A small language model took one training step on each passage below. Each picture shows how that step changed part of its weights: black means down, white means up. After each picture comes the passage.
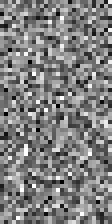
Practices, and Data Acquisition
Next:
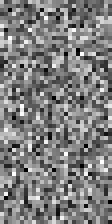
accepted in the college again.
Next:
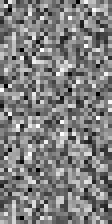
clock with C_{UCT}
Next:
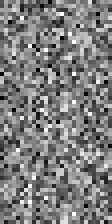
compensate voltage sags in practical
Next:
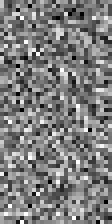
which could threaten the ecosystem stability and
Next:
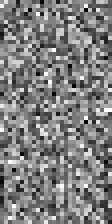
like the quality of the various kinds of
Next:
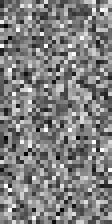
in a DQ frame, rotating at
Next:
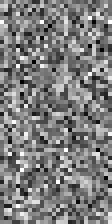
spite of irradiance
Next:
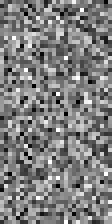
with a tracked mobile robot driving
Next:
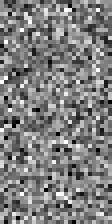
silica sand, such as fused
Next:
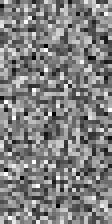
studies for the review. Figure 1: Search
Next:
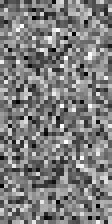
6th National Conference on Innovative
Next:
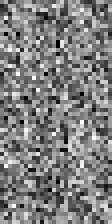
insulin resistance and promote inflammation
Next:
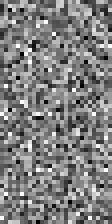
groups, reported difficulties in the use of
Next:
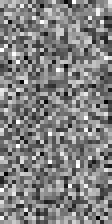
the extended model presented here (Length
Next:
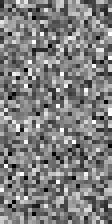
most suitable host, with the most
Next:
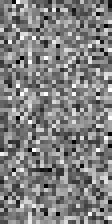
Prakriti was more in comparison to
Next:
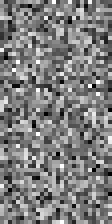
represents density of the solution and ρ_0
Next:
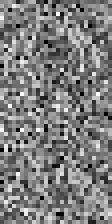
slightly by ~0.2
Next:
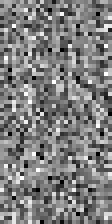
but job creators who stimulate the
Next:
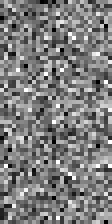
Bandung: Alfabeta.
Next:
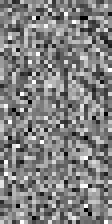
and legal literacy determine the future of the
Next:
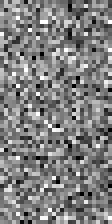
Elephantidae of order
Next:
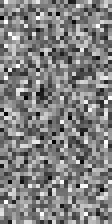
machine. A physical-mathematical model of
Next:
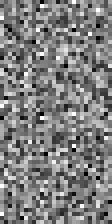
or against privatization of public
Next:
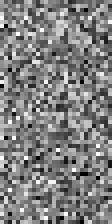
coupled effect of the intrinsic
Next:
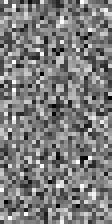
data. In educational institutions, the case is
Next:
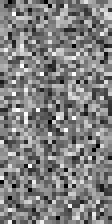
and fatigue OHC strengths
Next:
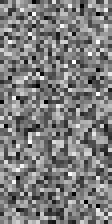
3: Rheology examination at 200
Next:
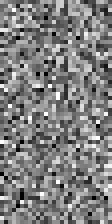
for improving the use of measurement data in
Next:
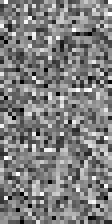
scientific literature [11]. Search was conducted in
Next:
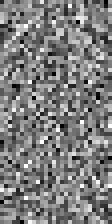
short and contain a specific path to follow so
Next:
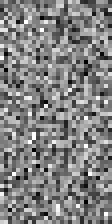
explored how often medical information was perceived as
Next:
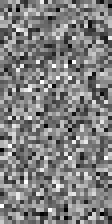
Nano. Heart rate monitoring and
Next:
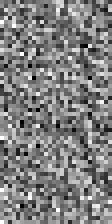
the future to women, attention should be
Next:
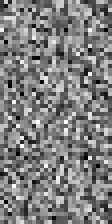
objective of this study was to determine the influence of
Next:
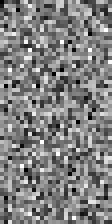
are not specifically designed for research has a large
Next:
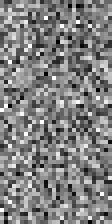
application to account for external conditions such as temperature,
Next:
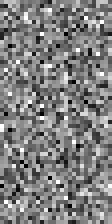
later application of enzymatic
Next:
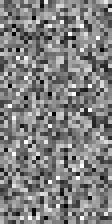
unprecedented quality. Moreover, the
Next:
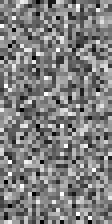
2018). Condition such as anaemia
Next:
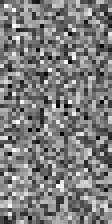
of Taiwan based on their degree of
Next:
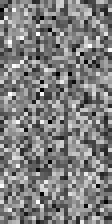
predicting the spray day of the
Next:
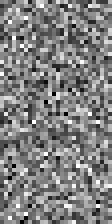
products to eliminate head lice
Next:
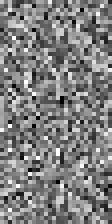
remain on the wound for three to
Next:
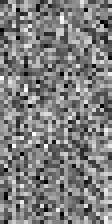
are, the higher availability of the system.
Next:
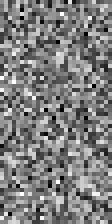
the biological accuracy. Secondary sources - including
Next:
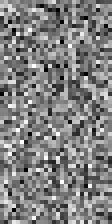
improve and fine-tune it.
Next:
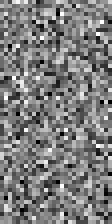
– beginning of the 20th century
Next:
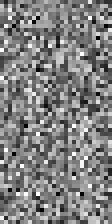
greater agility and creative output.
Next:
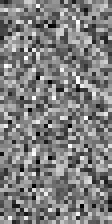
simulations to study storm events in the
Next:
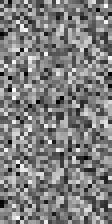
cause environmental pollution. The more tourists there
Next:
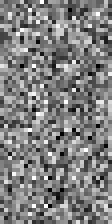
chloride gas ceased. (ii)
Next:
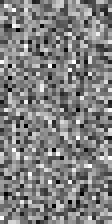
of modern industries, especially in the
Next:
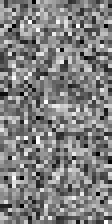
biocompatibility and safety
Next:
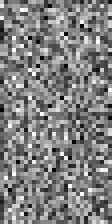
few other grades. In this kart,
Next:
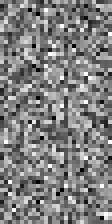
same fields year after year due to latent
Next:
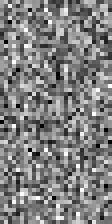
can be prevented. The synthesized material
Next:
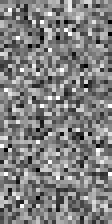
of Estonia Andrew
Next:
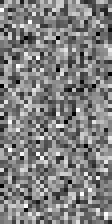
fruits were used for treatment of eye
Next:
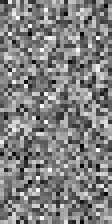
guide to writing the dissertation
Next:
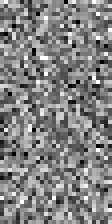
allows bidirectional communication over one standard
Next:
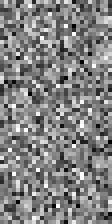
markers (highlighted in green).
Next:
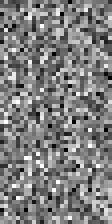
my role in every project I participate in is
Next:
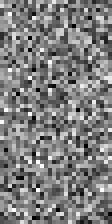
amount of scattered light that is
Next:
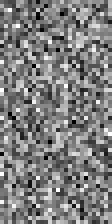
Codes and Standards Lead
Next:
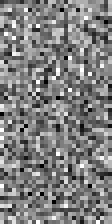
of disease and an increased risk that the full range
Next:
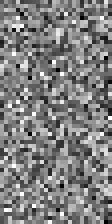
the National Institute of Health 1990
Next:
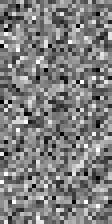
sodium-based ones usually used. The
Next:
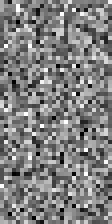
we can communicate everywhere in the entire
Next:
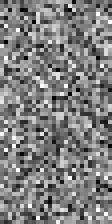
the region. Warfare Does
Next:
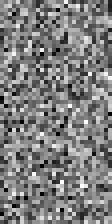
an ANN-based Chua
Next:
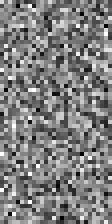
metric for all the links and
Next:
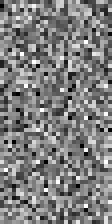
parameters have a positive effect on the value of the
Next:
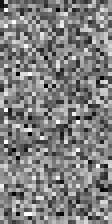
various types of maritime infrastructure.⁷⁹
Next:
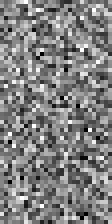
technological conditions. This development began with
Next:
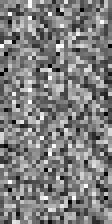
in the clinical laboratory. A consensus
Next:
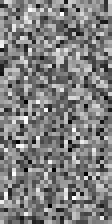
highest number of articles. Australia and the
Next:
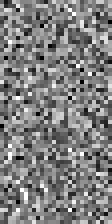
Dmitry announced to the
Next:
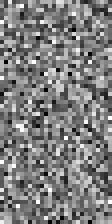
a unique solution (in the unknowns
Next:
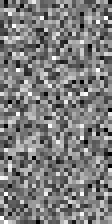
Darwish's poetry the
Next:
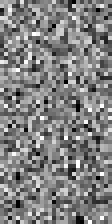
filtered through a filter paper by
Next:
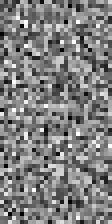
of commercial strategies as demonstrated by the examples of
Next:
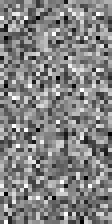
coupled buffer stage. The
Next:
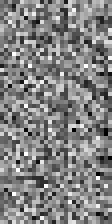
contact, demonstrating improved charge transport and overall
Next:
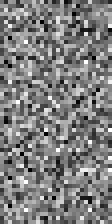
% accuracy. OOP provides more fine
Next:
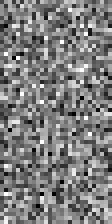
AMH is widely considered an important
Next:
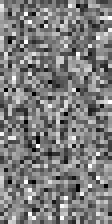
below 65%, which meant the weed
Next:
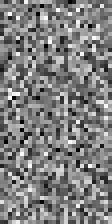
viscous and the capillary forces
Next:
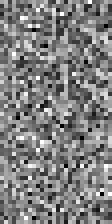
analysis pipeline for extracting
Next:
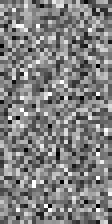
and citation deployment were also
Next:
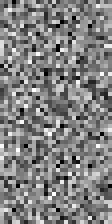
peak increased by 8.4% (p <
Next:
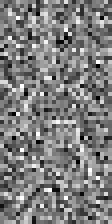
weather conditions over a multilayer
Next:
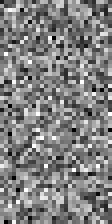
itself, so exploring the intrinsic
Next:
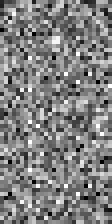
phone when he's not there.
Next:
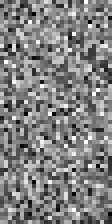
of Hardened Steel.
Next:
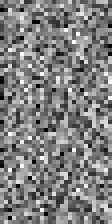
assess *KRAS* mutations at
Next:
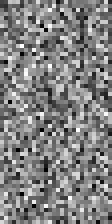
al., 2016). A multicenter
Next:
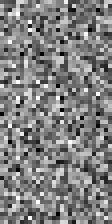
and practitioners struggle with
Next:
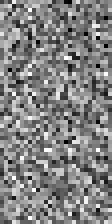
to various rhythmic patterns and
